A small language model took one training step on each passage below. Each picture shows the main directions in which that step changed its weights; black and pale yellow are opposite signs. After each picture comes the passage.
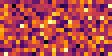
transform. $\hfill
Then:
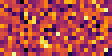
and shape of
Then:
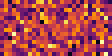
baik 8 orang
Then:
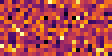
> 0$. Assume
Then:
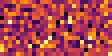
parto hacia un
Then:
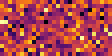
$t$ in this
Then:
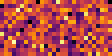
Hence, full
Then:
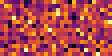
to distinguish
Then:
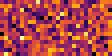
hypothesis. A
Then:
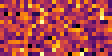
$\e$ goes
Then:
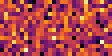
or finitely many
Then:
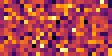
âmbito das
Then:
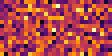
uning asosida
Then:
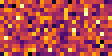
Thus we may assume that
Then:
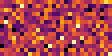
$M$ is locally
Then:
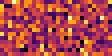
to some open sets
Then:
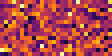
this case, compared
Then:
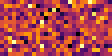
with ${\rm \bf
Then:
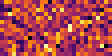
e implementação
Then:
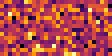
la socialización y
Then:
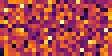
if $p$ is
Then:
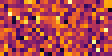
labelling each edge
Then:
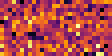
$K$ of one
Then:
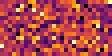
$\lfloor c_\ell
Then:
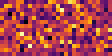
los problemas
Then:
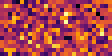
very small $\tau$,
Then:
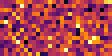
$P$ is a
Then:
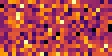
suppose we have
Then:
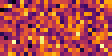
an expansion into
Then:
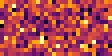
of Uzbekistan"
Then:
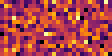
to the action of the
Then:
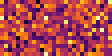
implicit time stepping
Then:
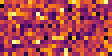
1$ were used for
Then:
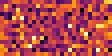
ini digunakan
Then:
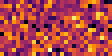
ello que han
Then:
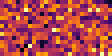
assuming that option
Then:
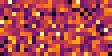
a function of the state
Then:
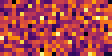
its usefulness
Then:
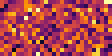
– badan
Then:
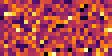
için en
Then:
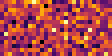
the employment
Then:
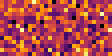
the determinant of the
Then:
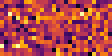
la instalación de
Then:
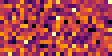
el tiempo que
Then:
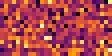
it fulfils
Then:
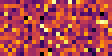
в зонах
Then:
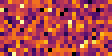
the turning point follows
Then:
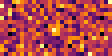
is denoted as
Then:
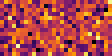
dependiendo de su
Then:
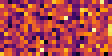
measure we do not
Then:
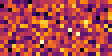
of $\alpha$ such
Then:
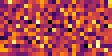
in [14] using
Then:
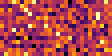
two further measurable
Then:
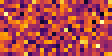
cherries in
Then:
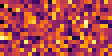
of the journals
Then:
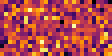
bir nafar
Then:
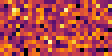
3. Gunn
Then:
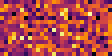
normal. Assim,
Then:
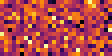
با هم
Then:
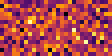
follows from intersection of
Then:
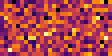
in such a way that
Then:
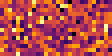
The only remaining
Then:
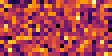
be frames for
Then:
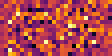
falakiyot va
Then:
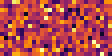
there exists a mapping
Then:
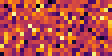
ins. The first
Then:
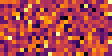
business processes
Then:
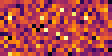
développement du
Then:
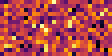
основу новой
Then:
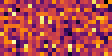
\rightarrow q \wedge
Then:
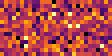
factored as \[
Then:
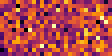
{\it Geometric
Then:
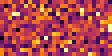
presented in Section
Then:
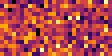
denote the matrix with all
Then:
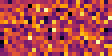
an ordinary
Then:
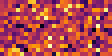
$\delta^m =
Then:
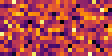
theory, that is the
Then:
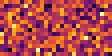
pela qual não há
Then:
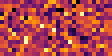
а з іншого
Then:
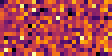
6 telah
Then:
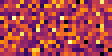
servicio a
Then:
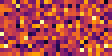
{\bf Xing
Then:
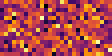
potential and an
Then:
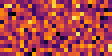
uniqueness of the
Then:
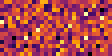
que houve
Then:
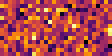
yor, Bu
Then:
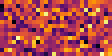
facilita el
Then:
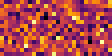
smooth assignments
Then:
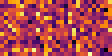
we write it, so
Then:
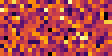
$j$. Then
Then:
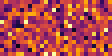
de ideias e
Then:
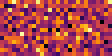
with that in the
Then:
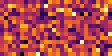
entropy methods
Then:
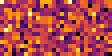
This work aims
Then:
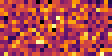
codimension $\geq
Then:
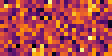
por estabilidad
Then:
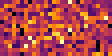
or one of its
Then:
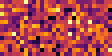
Also {\em
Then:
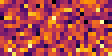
Universidade Aberta,
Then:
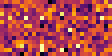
та результати
